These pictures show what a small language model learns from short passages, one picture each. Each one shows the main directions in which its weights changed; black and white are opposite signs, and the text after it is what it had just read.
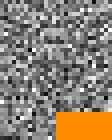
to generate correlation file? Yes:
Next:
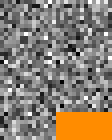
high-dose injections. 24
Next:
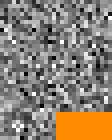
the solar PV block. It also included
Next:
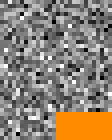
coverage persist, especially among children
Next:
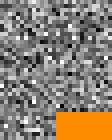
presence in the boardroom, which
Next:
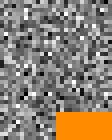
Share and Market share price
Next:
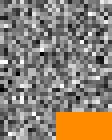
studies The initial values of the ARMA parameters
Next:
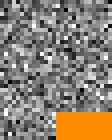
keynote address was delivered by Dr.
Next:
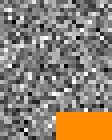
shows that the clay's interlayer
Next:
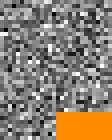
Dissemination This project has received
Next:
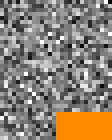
top sieve examines a discharge for
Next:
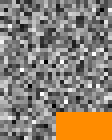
is now scheduled for the secondary
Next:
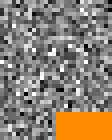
study was carried out at the Imo State
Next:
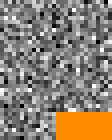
using a pyramidal filter structure proposed by
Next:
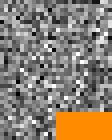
to stop or reduce the dose. The
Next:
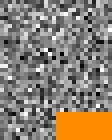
to limit boundary effect. By allowing
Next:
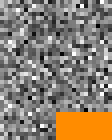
years from 2020 to 2023, resulting in a total
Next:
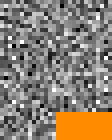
is to examine **how the level of education in
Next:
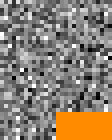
reporting, safeguarding state assets
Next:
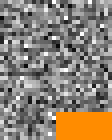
Display after “Past Record”
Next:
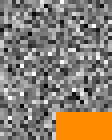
content of a marine diatom
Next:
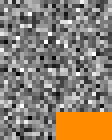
was performed according to the procedure previously
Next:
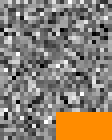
C. Bai, B. Liu,
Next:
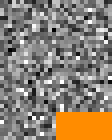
system (BETT). [14] OTS
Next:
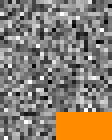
positive way. In all, Astha suffers
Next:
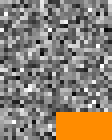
harmonise data privacy laws across
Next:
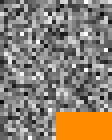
Education Entrepreneurship is
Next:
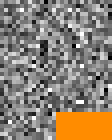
emanates from the author's experiences as
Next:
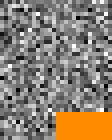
companies outside the country. Index
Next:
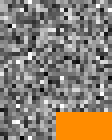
some policy-relevant aspects.
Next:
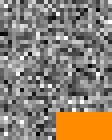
stiffener enabled the specimens to
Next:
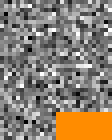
College and Hospital Jorhat
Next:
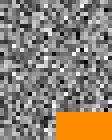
is demonstrated to have a remarkable
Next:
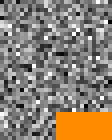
important to note that the number of molecules
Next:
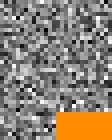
while the three high strings are plucked with
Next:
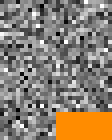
terms of its accuracy and reliability in
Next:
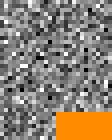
wound interfere of the normal routine activity
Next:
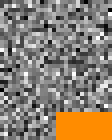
Beverage Firms in Rivers
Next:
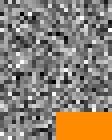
would be the fourth term of the main
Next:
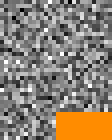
in a sustainable and ethical manne.
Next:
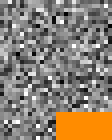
warm receptors respond to temperature increases,
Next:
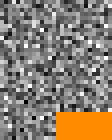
the current architecture of DAH:
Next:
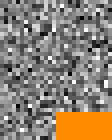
from 1945, Taiwan became a
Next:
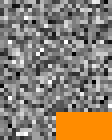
European Materials Research Society
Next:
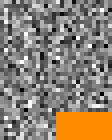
the manufacturer, Takara
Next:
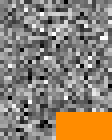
– Mechanical properties and durability",
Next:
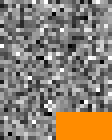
3 \tag{3}$$ The weight of j
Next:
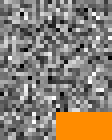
village sang ga, also known in
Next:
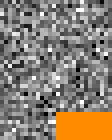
was ...of course, desperately
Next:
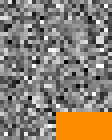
they are solely responsible for, and can
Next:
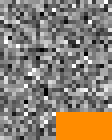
that the effluent is now easily
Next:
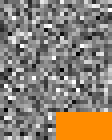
G. D., "The Submerged
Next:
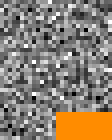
Muhammad Shahzeb
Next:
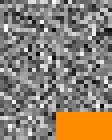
of the user, superimposed on the
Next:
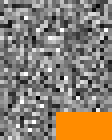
Vision towards final TRL
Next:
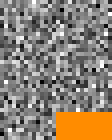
the metal salt was added slowly
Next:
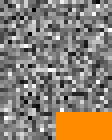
3). Figure 2. Include
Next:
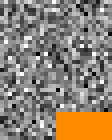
Guo cemetery of Ancient
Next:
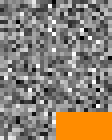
(equations 1 and 2), applied on
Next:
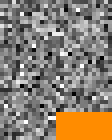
is obtained by this method, rather than RI
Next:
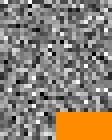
of replies to access requests. The implemented
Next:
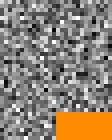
different chemical treatments followed the same
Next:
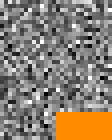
general joint research projects, one party
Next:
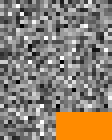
is used with a success. There is no need of
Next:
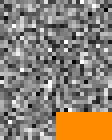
values for steel AISI 5120 using
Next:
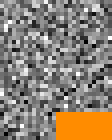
structure that has decreased by concrete
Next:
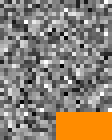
and 7). Absorbances were Table 1.
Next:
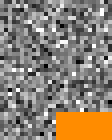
of appraisal and to assess a person ability
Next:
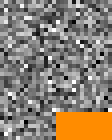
the mystery of Michael
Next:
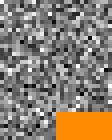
improved my communication skills 11 11 35
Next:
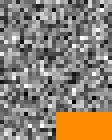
the University of Groningen, who shared her
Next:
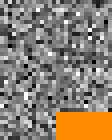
generator fumes and smokers. The
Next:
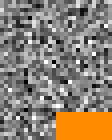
fasting response. Insulin levels
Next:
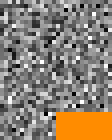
biological balance in the affected
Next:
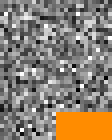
businessmen class. Among different
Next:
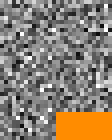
system 2.1. History of
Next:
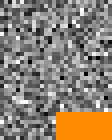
method is used as the basis for this research. The
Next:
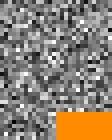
and humoral immune response in three
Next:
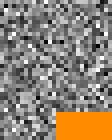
Italy for the deployment of offshore
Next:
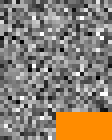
the outcome of the performance of all individuals and
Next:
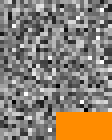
mating, and effectively organizing the evaluation
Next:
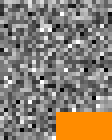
Outpatient sector 10 (5 —
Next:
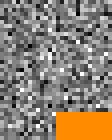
in the out-of-plane response is
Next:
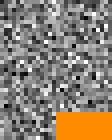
two approaches are addressed in the two following
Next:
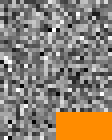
heat and mass transfer on MHD
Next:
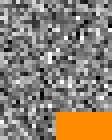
the adaptation mechanism for controlling
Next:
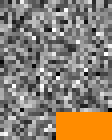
water-soil/rock interaction
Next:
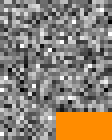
offense but when the individual is fully
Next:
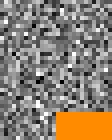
Judicious use of L1: A
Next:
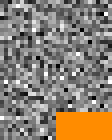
institution and approval by the DAC.
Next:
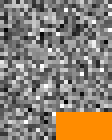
the learning process. In fact, this state of
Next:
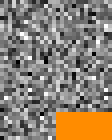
soil loss is about 1.5-3 x
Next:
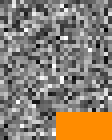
camera GPS collars with behaviour
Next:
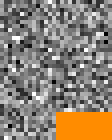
head of a man, or the top of the
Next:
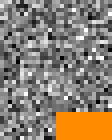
students in our school. METHOD The study
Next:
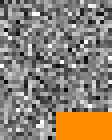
well as interest in public health messages, which may
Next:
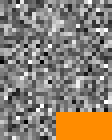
results approaching towards the exact solution. It was
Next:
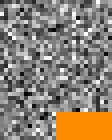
legal regulation of national states.
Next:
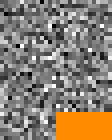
Divine love and the progression of the
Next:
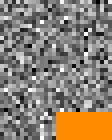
used. For comparison purposes, all
